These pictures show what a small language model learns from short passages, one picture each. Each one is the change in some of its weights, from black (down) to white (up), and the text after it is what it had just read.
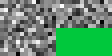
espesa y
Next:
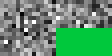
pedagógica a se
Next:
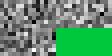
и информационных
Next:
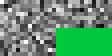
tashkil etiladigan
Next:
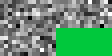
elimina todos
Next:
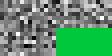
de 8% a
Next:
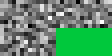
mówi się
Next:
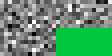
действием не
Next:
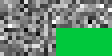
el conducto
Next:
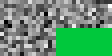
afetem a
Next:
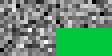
работе, к
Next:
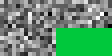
yang berkaitan
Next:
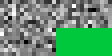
від самого
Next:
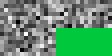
of Fine
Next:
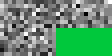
meer is dan
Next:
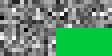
experience of management
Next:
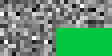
Для цього
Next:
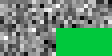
significativamente en
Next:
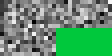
технологій у
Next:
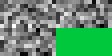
omillari yordamida
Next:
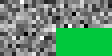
qiladilar va
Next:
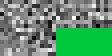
maqolada axborot
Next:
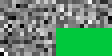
com o processo,
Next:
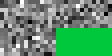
la réputation
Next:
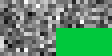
and Vali
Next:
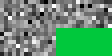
va innovatsiyalar
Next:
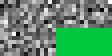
due to the
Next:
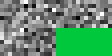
ta‘lim va
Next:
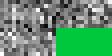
para produção de
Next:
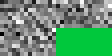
під нею –
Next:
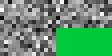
dari subjek
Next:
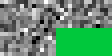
yuqori darajadagi
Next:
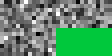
cenário de
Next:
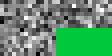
jarayonida foydalanishning
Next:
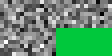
besar produk
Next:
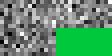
з огляду
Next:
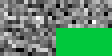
usou como base
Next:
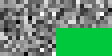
mavjud sohalarda
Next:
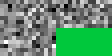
Antes de
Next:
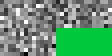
the case of
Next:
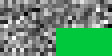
no controlada sobre
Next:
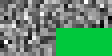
de condições
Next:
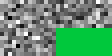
giz e uma
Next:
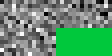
estudo, mostrando
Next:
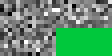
не только для
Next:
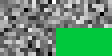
и скорость
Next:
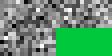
biror kishi
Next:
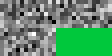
Nesse sentido,
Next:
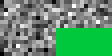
arquitetura e
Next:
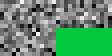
del País
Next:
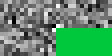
ini sangat
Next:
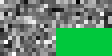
activation of
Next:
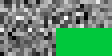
las variables de
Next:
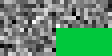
likely to
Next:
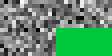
dan bebas
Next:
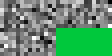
não favoráveis,
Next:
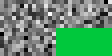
соціальними та
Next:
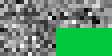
os fatos como
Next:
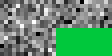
custo e melhor
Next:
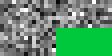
orders and
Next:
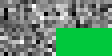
munosabat aloqalarini
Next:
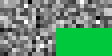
con su partición
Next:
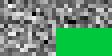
и высокая
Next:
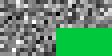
externa y
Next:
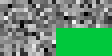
En phase
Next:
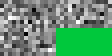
в связи со
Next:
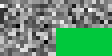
и традиции*.
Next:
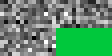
como América
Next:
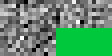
information and communication
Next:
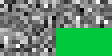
de controlar el
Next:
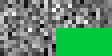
deels op
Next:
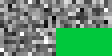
de aula,
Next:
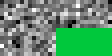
Adote uma
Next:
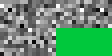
madaniyat bilan
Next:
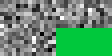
atuação do
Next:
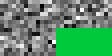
um complexo de
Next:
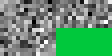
o prêmio
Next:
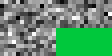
um novo
